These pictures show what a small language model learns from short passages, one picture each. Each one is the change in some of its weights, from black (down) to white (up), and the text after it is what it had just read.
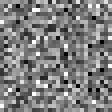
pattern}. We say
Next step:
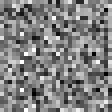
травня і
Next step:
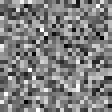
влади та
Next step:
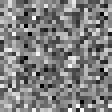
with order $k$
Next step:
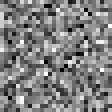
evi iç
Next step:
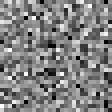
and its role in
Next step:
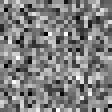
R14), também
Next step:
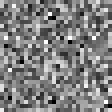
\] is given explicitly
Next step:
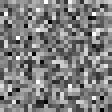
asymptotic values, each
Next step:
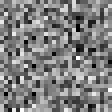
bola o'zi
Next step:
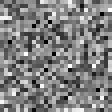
was performed, more
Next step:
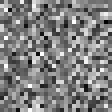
jihatlari va
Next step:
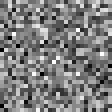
preconditioners are
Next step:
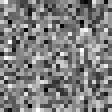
terminal state
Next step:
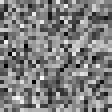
a parametrization
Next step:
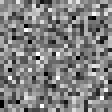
of interest. However,
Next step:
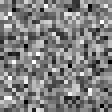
constant multiple of
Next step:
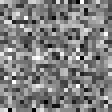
and place the sets
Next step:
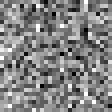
algebra $H$ with
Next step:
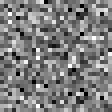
on } \partial
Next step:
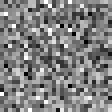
el gobierno
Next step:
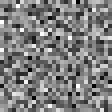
= & {\displaystyle
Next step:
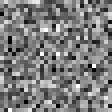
the first term is in
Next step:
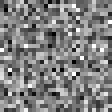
Impact factor:
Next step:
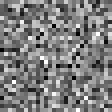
условий для
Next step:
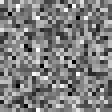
parts into three
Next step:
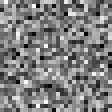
de buena fe
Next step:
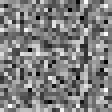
and machine
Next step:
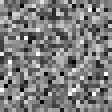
two forms are equivalent
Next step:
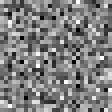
2$ and that we
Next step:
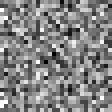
anos, no
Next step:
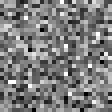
n$. Using this
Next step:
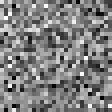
the design of more
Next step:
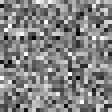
M = \left(
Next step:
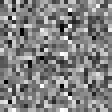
muss also ein
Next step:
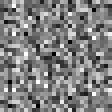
executivo com
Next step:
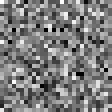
which ever is
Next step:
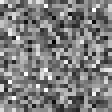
be the restriction of
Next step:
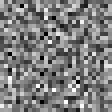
Then we have that \[
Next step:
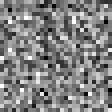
faible et
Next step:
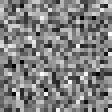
system construction generalizes
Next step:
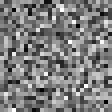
sido realizadas no
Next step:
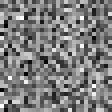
Geer in het
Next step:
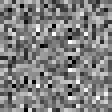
we have necessarily
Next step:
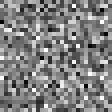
series. The following is
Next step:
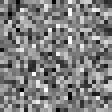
sequence converging
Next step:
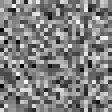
PDMP framework
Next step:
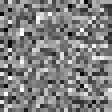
bir sintaktik
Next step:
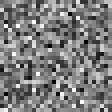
makes sense; see
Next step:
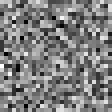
To obtain the stability
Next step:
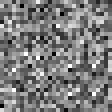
was done while the
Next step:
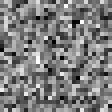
by a finite set
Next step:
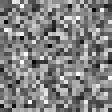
The pre-image
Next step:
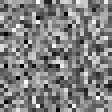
P, Brocal
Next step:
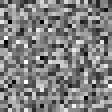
\td \phi
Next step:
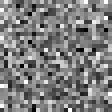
Salem number
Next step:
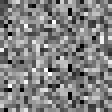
caméra des
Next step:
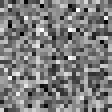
performs well in
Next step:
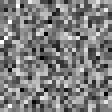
emergencia en
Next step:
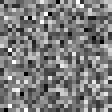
Approximation with
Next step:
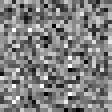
we prove the properties of
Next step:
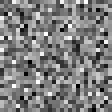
with pull-back
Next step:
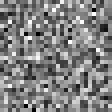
the weaknesses of
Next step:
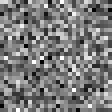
In the setting of Theorem
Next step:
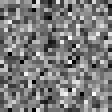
algebraic geometry as well as
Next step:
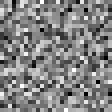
por receber
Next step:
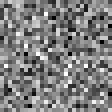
de soutien
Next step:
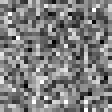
be finite. If the
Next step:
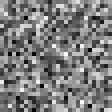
data transformation strategies
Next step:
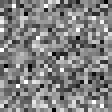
segment process'.
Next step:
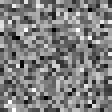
continuous injection of
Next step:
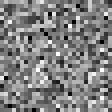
educativos. Sin
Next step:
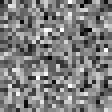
de participation
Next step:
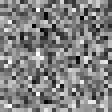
measurements and the
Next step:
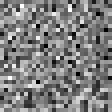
the modifiers
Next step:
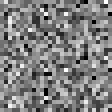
Revisión de
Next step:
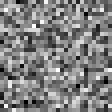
the contrast between
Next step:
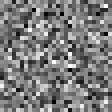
pairing is invariant.
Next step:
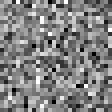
true coin).
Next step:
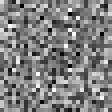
also will have some
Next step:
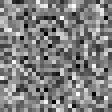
For $e \in
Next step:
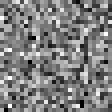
and second-order
